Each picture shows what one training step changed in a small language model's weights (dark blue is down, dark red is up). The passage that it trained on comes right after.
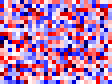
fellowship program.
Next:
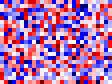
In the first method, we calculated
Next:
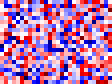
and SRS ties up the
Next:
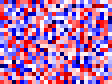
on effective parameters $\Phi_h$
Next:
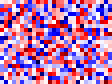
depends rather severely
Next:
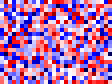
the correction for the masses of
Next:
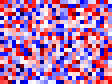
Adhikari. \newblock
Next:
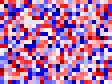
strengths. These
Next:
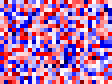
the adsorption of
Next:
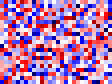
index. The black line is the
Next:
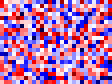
the universe and address the
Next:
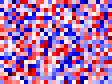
of visible neighbors
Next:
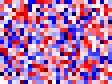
to the Schrodinger equation
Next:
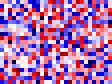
in the thermodynamic limit.
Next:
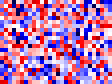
$C_n$ determining the
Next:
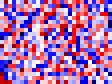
the positive cosmological
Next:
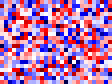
For the $d$-wave
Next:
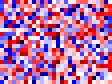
as there are more parameters included and
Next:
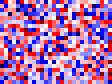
associated adjacency
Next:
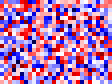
make independent determination of
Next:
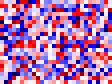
key role in designing
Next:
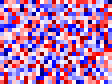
distance that provides a best fit
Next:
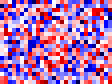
it is hard to conceive
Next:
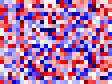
with seeing less than
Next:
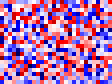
those of human experts.
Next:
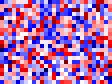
host computer. \\ The
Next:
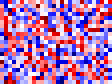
the halos are very
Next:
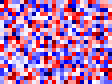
maximum density gradient
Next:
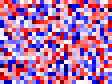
+ 3$ corresponds to the length
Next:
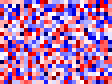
classical Cepheids.
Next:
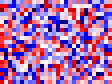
dotted, and solid
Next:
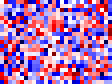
suited to the measurement
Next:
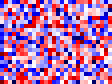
average step height of
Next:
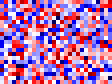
induced means that the corresponding
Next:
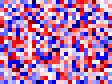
is clear from these phase
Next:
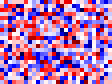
Fig.~3. As the maximum
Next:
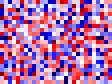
a resulting gravitational
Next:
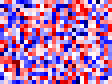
cross-matched from
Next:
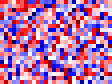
easier to construct and
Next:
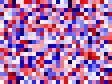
and $\gamma$ is the
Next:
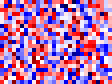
The use of a mineral
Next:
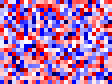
on the $z$-axis,
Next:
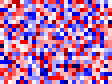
intrinsic length scales.
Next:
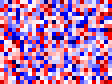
the following only to those cases where
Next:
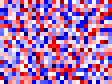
the raw EEG data
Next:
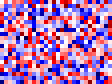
consideration is genuinely
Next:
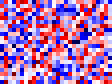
in good agreement with both
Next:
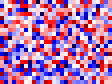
Explicitly, this is
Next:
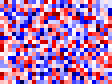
the most regulated components in the
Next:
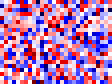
Cores | Expected
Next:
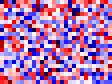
with $r$ the coupling distance.
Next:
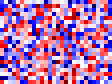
from unreliable news
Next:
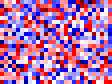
perturbed by a linear combination
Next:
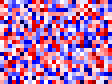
The compressibility of
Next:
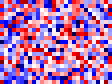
prior work on image
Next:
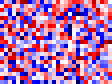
indicates additional phase corrections
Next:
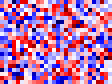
of this Fourier transform due
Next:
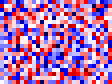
1\le j\le
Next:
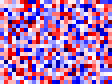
proto-stellar formation
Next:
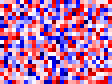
4MOST uncertainties
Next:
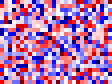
depth profiling
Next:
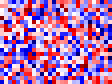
a caveat that this is not
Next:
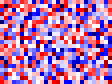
illustrated in
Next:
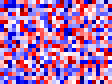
so on, forming a
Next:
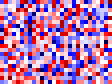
survey of objects with
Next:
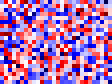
read these visualizations.
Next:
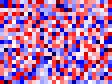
taxes and budgets
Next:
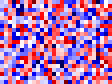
if $q_1$ is near
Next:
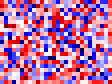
models included in the generator are
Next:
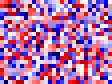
eff}\geq 0,\qquad
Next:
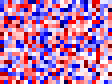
\theta = \sum_{w}
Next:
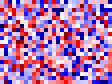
This completes the solution of the
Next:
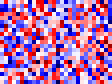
are known to overwhelm
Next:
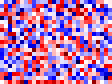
T$_{k}$ for gas
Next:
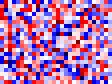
found by expanding the function
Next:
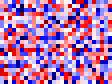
k$. If $C$ is
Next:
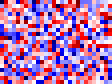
limiting value to be the
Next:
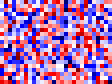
the necessary condition for the
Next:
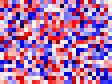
we highlight the quantities
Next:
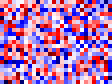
first four policies to only
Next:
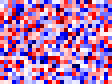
barrier), respectively. The
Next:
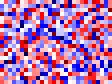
and crystalline
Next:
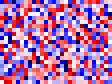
that the data is not sensitive
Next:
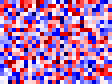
can be also the result of
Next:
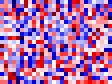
$\epsilon$ scaling for the
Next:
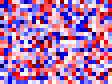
the precision significantly. This
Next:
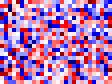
coordinate ${\ph}$ is
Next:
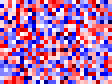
investigated the
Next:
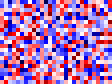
3. The first experiment to
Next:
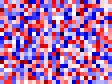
study the situation when the
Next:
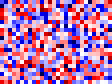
functional. Although many
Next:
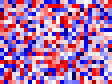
a thorough understanding of
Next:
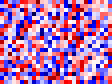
is in the form of oxide
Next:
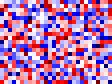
its solid phase, related to
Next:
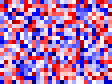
this case the electron energy spectrum
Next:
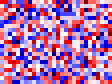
CL two-dimensional
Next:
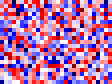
$T(t)$ in the
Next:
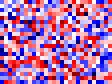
similar tables, potentially have the
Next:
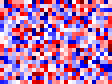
consistent below. ML
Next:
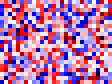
the photosphere and
